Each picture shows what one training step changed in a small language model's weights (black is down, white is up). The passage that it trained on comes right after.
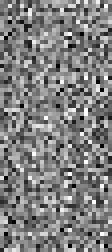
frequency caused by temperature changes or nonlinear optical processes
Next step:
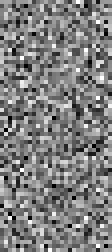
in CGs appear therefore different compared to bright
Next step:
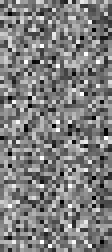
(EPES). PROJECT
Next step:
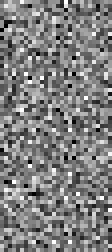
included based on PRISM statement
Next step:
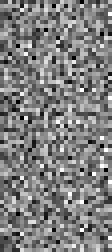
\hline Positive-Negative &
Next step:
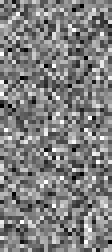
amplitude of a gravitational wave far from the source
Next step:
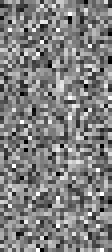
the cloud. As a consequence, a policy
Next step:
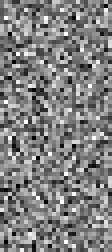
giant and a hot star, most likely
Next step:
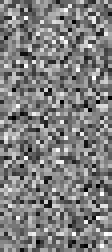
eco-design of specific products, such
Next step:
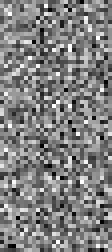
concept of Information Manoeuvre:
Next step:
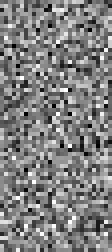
the power of love that remains steadfast
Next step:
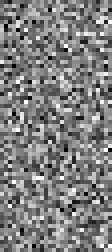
general, inadequate Q reserve may
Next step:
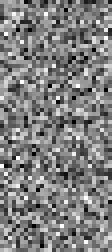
using the generated 4 label segmentation consisting
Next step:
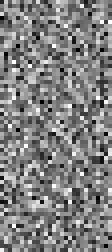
black, RGS2 in grey),
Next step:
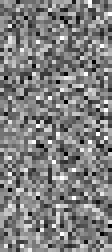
generating a collection of single-site
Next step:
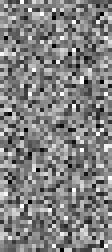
standard cosmology this gives an initial constraint
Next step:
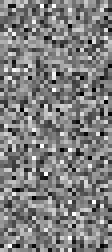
there are improvements in immunization both STs
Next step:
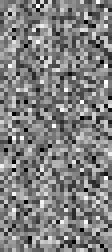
availability or accessibility in this study means
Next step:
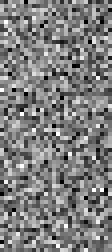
and there are 7 possible disturbance sequences.
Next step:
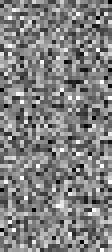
in a forward direction) augmenting the
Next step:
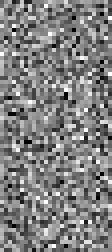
The association between the two variables would be considered
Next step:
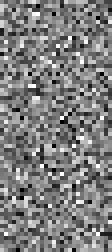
has been supported by: ESA; CNES
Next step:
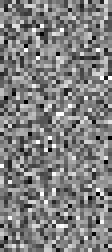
University, Yogyakarta,
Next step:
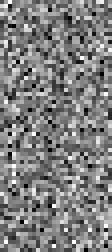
central to the challenge. Spatial planning
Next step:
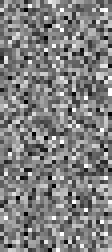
Also, the limiting molar conductance
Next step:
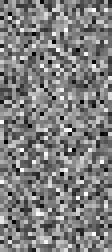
and its uncertainty. Each of the
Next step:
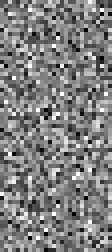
patient satisfaction with a PA and a
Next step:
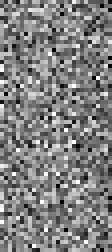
fluctuations of a cavity can be estimated from its
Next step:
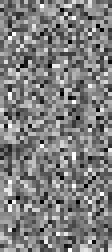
populating the databases. The three
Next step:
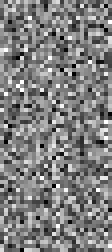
pass on to the component A_x of the vector
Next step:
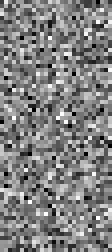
west, the positive $Y$-axis points
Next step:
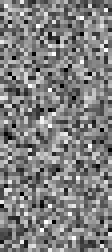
by using a common DC-link source.
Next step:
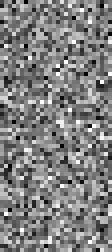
submatrix. This implies that the backward scatterings
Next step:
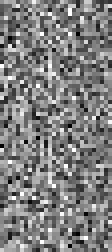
last residues together, but geometric
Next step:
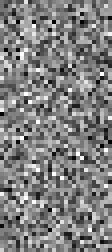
shows that skyrmion can only exist in the
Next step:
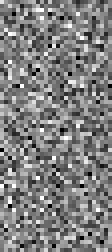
operational amplifier LM124 was
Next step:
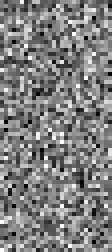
the nature of the X-ray source 1E
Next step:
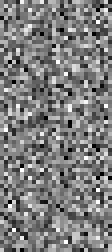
also can be generalized to other forms of the
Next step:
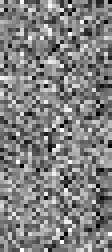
dots correspond to the frequencies found in the fit
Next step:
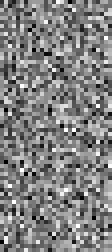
in the case that the Hamiltonian can be diagonalized
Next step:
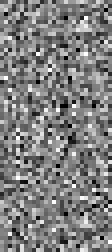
Discussion All living organisms, including
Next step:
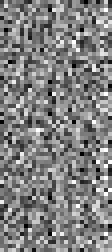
increased, the choice of power allocation will be
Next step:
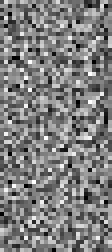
A and group B. Group A included 250
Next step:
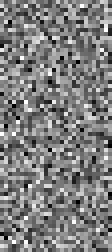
version of the commentary. GM provided critical
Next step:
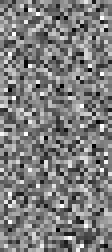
both generic requirements for building knowledge graphs
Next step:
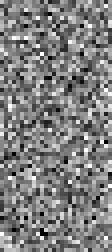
phishing email topic, shown
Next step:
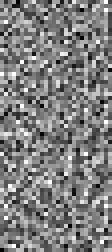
variable and school enrollment rates as well
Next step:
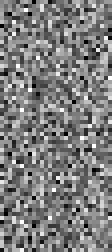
is, however, affected and limited by systematic
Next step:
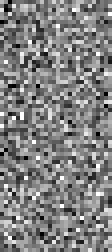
the events follow a Poisson process with a
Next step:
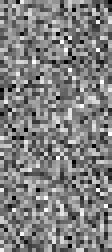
was calculated using the surface energy of Fe according to
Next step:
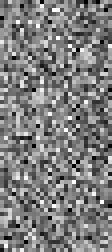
post-operative. The results revealed that
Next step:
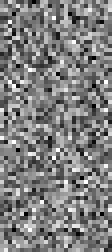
is square. The retractable jaw
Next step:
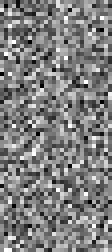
and allrounders. The order is selected based on
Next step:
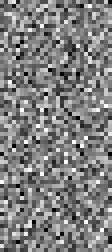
as it clarified when and how to cite
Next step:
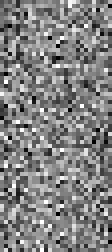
synthesizing carbon-chain molecules
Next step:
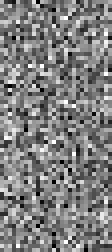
researchers (archaeologists,
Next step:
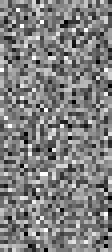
latter is considered as the ground truth for the
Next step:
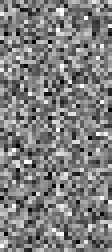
readers what sort of sword his
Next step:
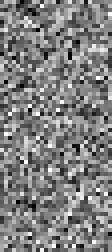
be found about off-diagonal elements by
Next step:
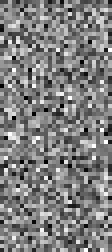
diversity, board education, and the gender
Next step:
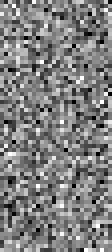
there is a negative mean value for the normalization
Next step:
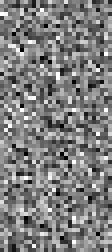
of untrusted code than we address by
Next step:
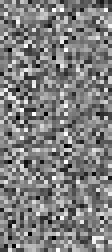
parts of the observation.} \end{figure}
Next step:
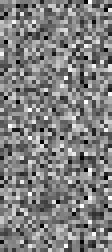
RLA platform. 3.2.
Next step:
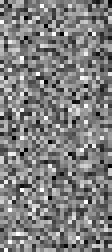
cause. By adding relativistic
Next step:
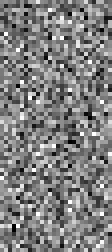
since the epoch as returned by
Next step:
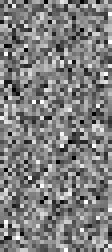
representation: \begin{eqnarray} g (x,
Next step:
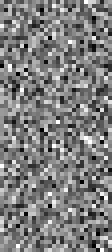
honey. The honey are also most
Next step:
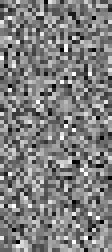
in continuously spoken sentences,''
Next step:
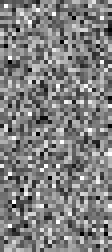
was loaded to 1.4% strain on
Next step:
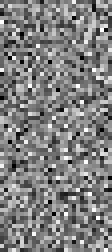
Energy, Office of Basic
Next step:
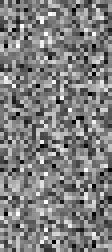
structural response of a truck passage for the
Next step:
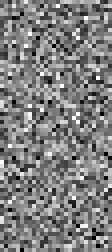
of Affected Subgraphs This step
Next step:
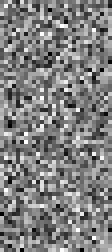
the work environment value that can be noted in the
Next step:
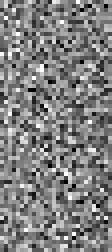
comparison of continuous variables while chi square
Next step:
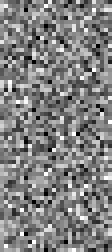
all considered network capacities the secure key rate
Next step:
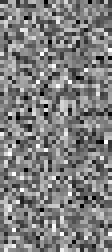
and paramagnetic (50 K) phases.
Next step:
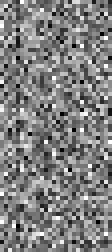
data that can be generated on this study can be used
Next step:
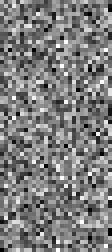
is leading to a close examination of their physical
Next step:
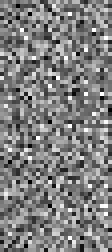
and sustained by them. Rather, the limited
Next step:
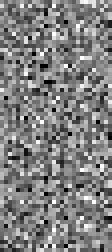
Socialization About “Kotak
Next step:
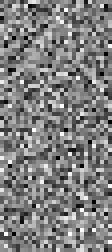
distance platform Mobi-school provides support
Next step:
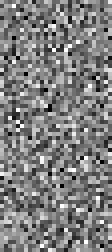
is a kind of Hartree approximation.
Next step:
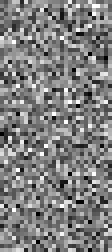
treat fungal skin infection such as
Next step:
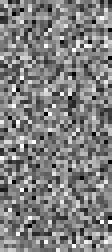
assumptions, the effective 4d VEV is
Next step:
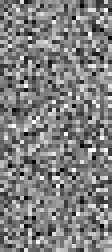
by taking the difference in the length of each individual
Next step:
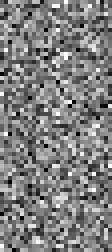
fields, and 252 subfields. Each
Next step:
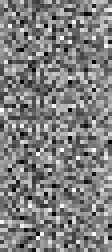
important financial support for this project and for our larger
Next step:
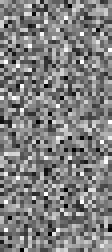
present in the solar corona and on
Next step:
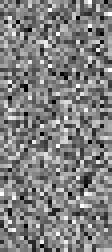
$\lambda$. In this figure, the white region
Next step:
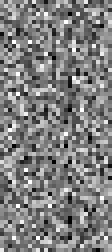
$43\%$ in contrast to the deep
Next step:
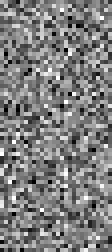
or more hidden layers, and an
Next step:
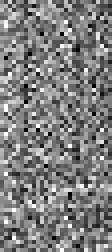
components (e.g., design for individual
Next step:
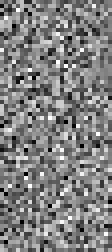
to estimate the red noise continuum in the power
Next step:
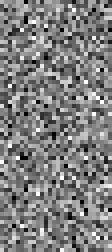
and operational performance in a mathematically expressed
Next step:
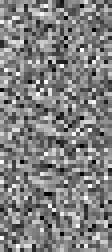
image processing technique for segmentation of the optic
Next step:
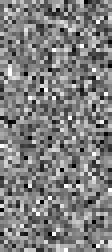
(as we observe on the top right panel of
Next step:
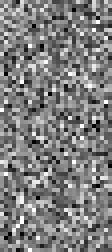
considered handy in efforts aimed at improving
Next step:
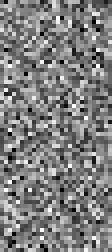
of \mathbb{F}_p (see
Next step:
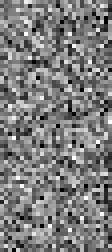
to increase data rates while effectively maintaining task
